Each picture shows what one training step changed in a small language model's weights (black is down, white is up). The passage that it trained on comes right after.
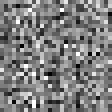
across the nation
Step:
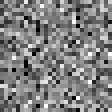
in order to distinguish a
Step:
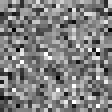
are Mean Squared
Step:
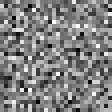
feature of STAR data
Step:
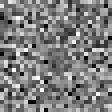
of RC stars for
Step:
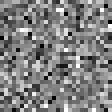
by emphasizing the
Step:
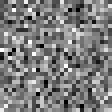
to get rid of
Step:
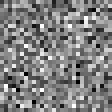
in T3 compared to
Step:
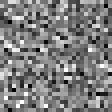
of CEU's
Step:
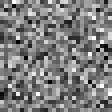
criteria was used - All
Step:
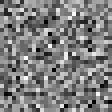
space being the closure
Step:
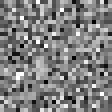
and middle C corresponds to
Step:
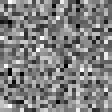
of household and
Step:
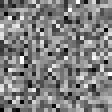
is now widely accepted that
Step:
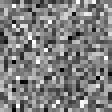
held responsible for
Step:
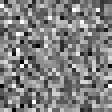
mature silicon technology
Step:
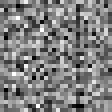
while the mean free
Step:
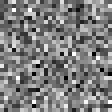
to have semi-consistent
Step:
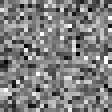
in low--energy
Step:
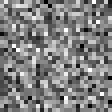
Bend} The
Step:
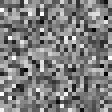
their feelings within the
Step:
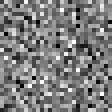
in this study. The
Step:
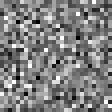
the side-bands
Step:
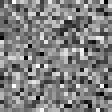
results of the study were
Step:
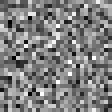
notice period and if it
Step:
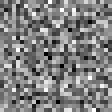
cloud around the positively
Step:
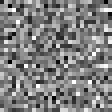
where $\Omega=
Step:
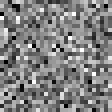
multiplied to a linear
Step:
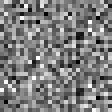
with the CARMA
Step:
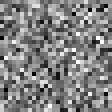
tubes are first
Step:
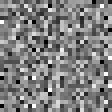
communicate achieved
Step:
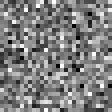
the antenna as
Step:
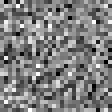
input current source. It
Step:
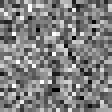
school, not study'
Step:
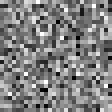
and in December 2022
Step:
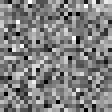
center of the restoration
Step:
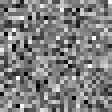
as promising in the
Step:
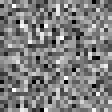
and characterized in relation to
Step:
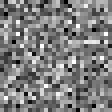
open access, meaning that
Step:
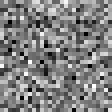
energy is released in
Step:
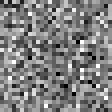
object using material means.
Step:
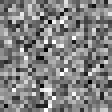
quenched by the
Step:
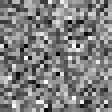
location of the event in
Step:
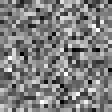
neither form of
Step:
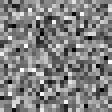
amplitudes may be sufficient in
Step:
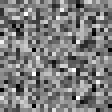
for partitioning.
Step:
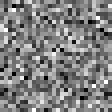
needed to color the whole
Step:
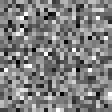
when which option is
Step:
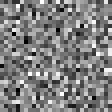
50s. A research
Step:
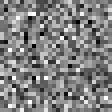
perform a series of important
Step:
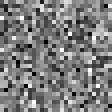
degree to which an
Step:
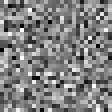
systems. We use as
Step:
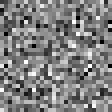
in Section 2 and Section
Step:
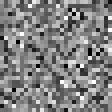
Tracking efficiency &
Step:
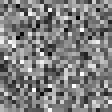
phases, and each phase
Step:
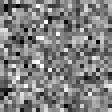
inside repaired
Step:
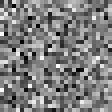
latter is given by the
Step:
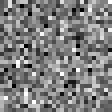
in which a student from
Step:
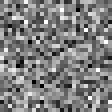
the fitting results of each
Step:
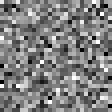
galaxies in the Local
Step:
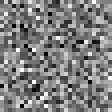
simply given by the end
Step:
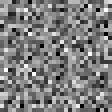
\[ \langle
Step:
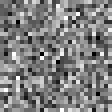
GDL thickness etc.
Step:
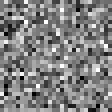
the strength of causal
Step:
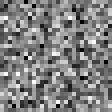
statistical weight of electric
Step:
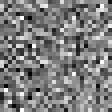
nicely match the
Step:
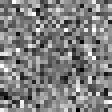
significantly outperformed its
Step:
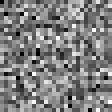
parameter space we have taken
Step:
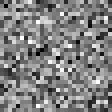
detector nonideality is
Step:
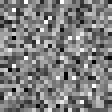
to your patients with
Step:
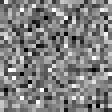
be argued that
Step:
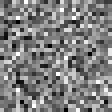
2. To complicate
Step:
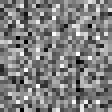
for calorimetric
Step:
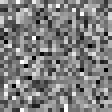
properties of essentially bare
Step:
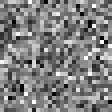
presents two clusters that
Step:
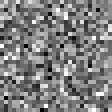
However, in the present
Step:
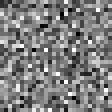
the oldest parent
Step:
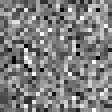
in the MASS package
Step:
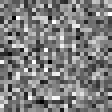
the complexity and data requirements
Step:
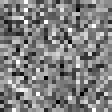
the entry of measurements
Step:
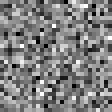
agree, and
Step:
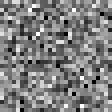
have been realized on
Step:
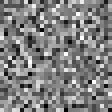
we add the constraints
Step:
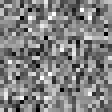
electromagnetic field, just
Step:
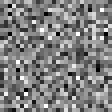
The interaction between the
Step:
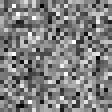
X-ray emitting
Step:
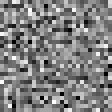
aggregate holdings at
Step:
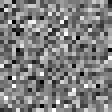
Kansas State
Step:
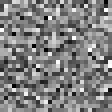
influences - •
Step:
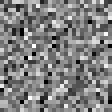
line denotes the case that
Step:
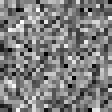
of the individual samples is
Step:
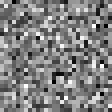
small value, by a
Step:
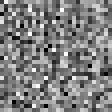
into the new coordinate
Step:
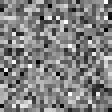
a possible way is to
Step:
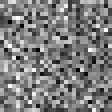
of MEMS of
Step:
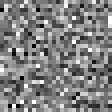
pm. In this
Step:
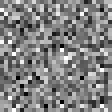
estimates, based on new
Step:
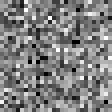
that all known experimental
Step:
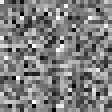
games, to
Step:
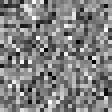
lattice vibration modes.
